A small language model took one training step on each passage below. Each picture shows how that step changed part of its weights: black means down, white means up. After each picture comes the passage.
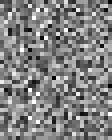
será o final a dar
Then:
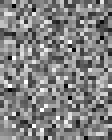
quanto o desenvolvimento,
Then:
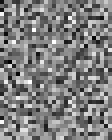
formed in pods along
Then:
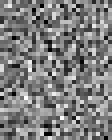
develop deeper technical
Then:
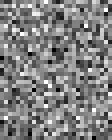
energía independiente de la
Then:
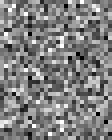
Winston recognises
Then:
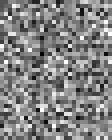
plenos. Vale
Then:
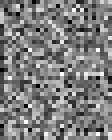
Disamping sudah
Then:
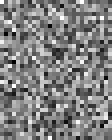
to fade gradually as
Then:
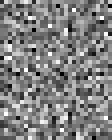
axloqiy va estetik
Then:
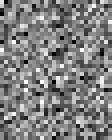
observed 28% in the
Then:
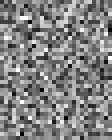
sustainability issues is a central goal
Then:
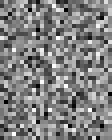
network and its environment.
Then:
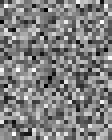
Elatlı punkt
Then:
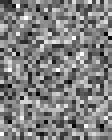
innovative thinking are trained
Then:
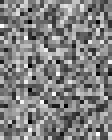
degree of job satisfaction.
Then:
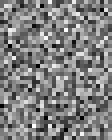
them by methods specific for
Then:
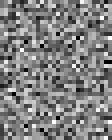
understood. These
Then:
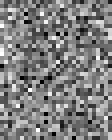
a „nemzeti
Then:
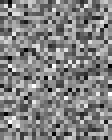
Respublikasi Prezidenti
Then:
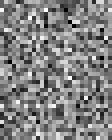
and UCL. Of the
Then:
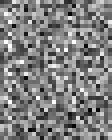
RESUMO O artigo
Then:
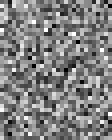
presente trabajo se
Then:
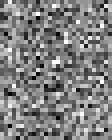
en daarachter
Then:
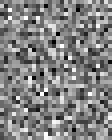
tilshunoslik nazariyasi
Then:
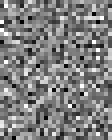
these cytokines
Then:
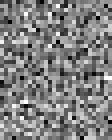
davlatlar muqobil
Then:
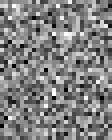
in the article. Key
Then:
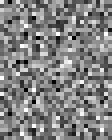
which introduce larger
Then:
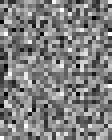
artıracak bir
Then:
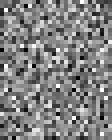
О согласовании
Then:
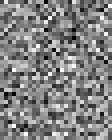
(Flynn et
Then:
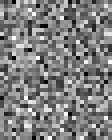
va qon namunalari
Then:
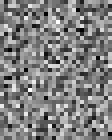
a group specified by the
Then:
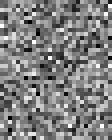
and periodontitis because
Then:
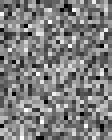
involved with the person who is
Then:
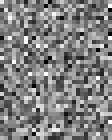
and secondary metabolites
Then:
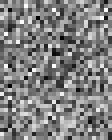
reflectors. Each variety
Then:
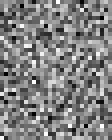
properties and durability. The
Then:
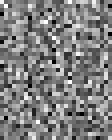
global initiative “Vision
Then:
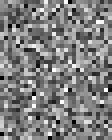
orqali o‘quvchi
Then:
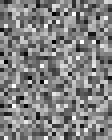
chizish texnikasi
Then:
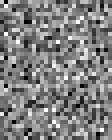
мурочиат ба
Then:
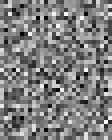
in a more youthful
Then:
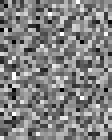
on the capital invested into
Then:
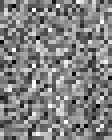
both the elite and the
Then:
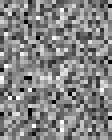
что возникновение
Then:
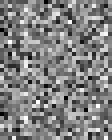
abnormal and
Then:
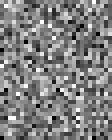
de Sergipe –
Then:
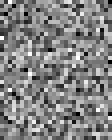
leadership position. Gender
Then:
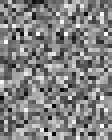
is related to developing system which
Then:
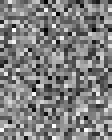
ve tek bir nedene
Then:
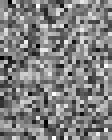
follow normal interrupt return
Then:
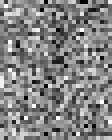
opvoeding van den
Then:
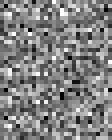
**VITAMIN D
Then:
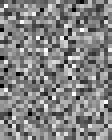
jıllardan baslap
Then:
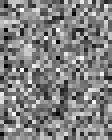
Variable n , die ein
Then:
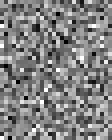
качества и пути
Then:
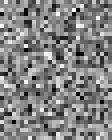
elected representatives. There
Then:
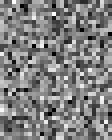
contributed to an increase in
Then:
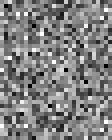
proporcionada; y,
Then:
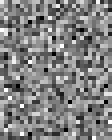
años de finalizado
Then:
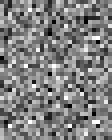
shu tarzda
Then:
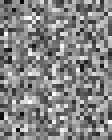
according to biopsy results
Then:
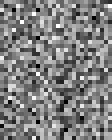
them for 30 years and
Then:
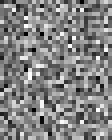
another room. Act
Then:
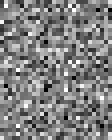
the buyers of
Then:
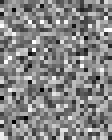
Teachers in the System
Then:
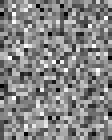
rivojlanish, kichik
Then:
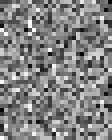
publication on GBIF
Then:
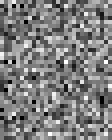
is due to the shift
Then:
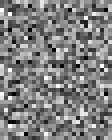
pacientes em uso de
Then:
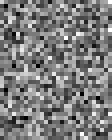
expertise to confirm that
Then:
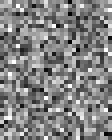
Zhipeng Lü,
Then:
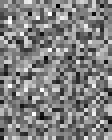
Fadila, A.,
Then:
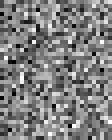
education and skills, thereby
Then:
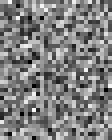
independent, complete in itself and
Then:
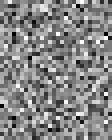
un sistema educativa y,
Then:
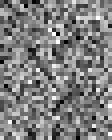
symbol F denotes
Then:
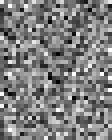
6 Research on treeline areas
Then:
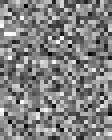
estrutura do processo,
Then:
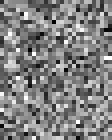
arts and humanities communities
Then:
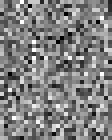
also called hover flies
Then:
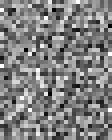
of the stress marker
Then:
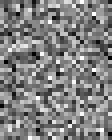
frequency up/down
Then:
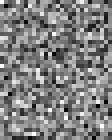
of the grid environment,
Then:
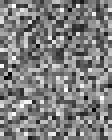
for the small intestine
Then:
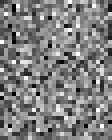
and TPT2. Our
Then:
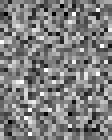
va sezishlari
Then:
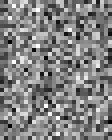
di R. Vodret
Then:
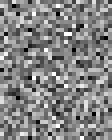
Europe : un outil de
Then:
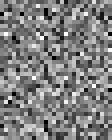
be addressed for successful implementation
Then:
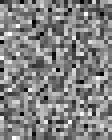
the main limitations of
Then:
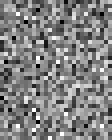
searching multiple sources and clinical
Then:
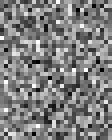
of food calorie
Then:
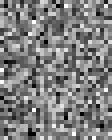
the body and is also present
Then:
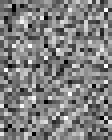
impact energy more effectively. In
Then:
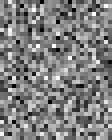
in *JMedA*
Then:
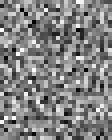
or dark red solid. The
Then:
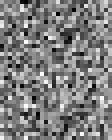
considerable researches have been
